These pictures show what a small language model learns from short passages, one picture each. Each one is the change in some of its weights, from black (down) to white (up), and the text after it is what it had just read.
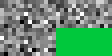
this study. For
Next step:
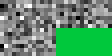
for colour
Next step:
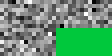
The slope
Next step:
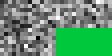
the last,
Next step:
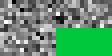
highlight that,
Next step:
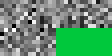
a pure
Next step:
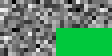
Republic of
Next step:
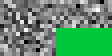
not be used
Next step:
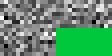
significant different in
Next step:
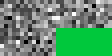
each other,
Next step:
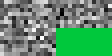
as follows
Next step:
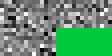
shared in social
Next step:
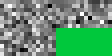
research methods of this
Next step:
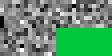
analyzed by
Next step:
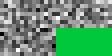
found at:
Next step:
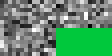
the central
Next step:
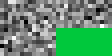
to the world
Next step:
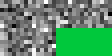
types of
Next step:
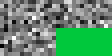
relevant to the
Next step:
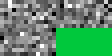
educational quality was
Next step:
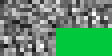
the traditional
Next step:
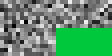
further improvement of
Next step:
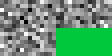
features, to
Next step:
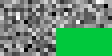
change, of a
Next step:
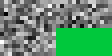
rubles and
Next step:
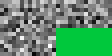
in the absence
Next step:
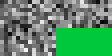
the course
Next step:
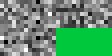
of secondary
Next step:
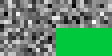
have emerged
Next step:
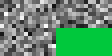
the police
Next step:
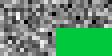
change, or more
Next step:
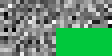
positive influence on
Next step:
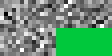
result, area
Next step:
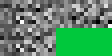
concentrations of
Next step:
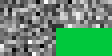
much longer
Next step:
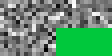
analysis was carried
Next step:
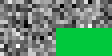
and negative
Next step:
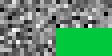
from microbial
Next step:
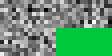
propose solutions
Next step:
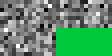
Extension as
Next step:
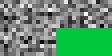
a very different economic
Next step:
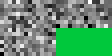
data will be obtained
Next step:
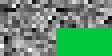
condition of
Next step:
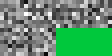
cultural values.
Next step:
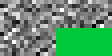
study area and
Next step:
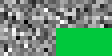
communication with children,
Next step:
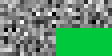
influence in the
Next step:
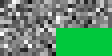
from the creation
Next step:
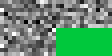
'... because
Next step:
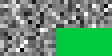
stage. This
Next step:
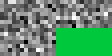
to Cu or
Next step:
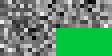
is to evaluate
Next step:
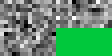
and decision
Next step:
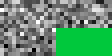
be one way to
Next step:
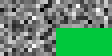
relevance of the
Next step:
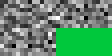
the energy flow changes
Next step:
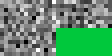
for Low
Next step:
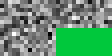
in our study
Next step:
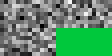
the hair
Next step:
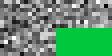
since the
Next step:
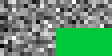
signal to the
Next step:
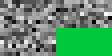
some of long
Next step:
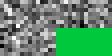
and the specific energy
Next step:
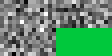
of pressed
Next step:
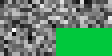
the performance evaluation
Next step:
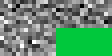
purpose of
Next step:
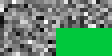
a computed
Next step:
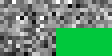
fish species
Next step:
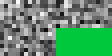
show its robust
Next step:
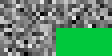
science and
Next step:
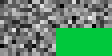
the experimental
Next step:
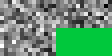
is personalized
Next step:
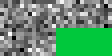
When working
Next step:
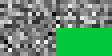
concept in order
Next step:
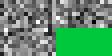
used as second type
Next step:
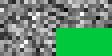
Fig. 3
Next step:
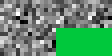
glc methods were
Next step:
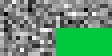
students' performance,
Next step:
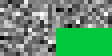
pressure of
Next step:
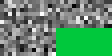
are collected from
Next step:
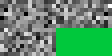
2 years post
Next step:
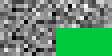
accords including
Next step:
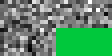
the inputs
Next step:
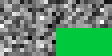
technical solutions
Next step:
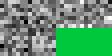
in patients with
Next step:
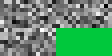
source is considered
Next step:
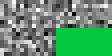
adhered to
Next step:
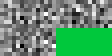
foundations or
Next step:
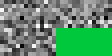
relatable and
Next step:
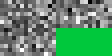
is achieved by
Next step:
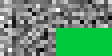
important because they
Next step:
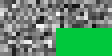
evolved as
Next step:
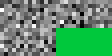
Table 2 and
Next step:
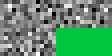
These approaches were
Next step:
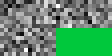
score 0 =
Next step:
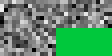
computed for the
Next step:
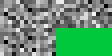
problem for view
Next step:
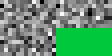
Practice on
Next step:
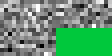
habit of
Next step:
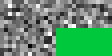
being based on
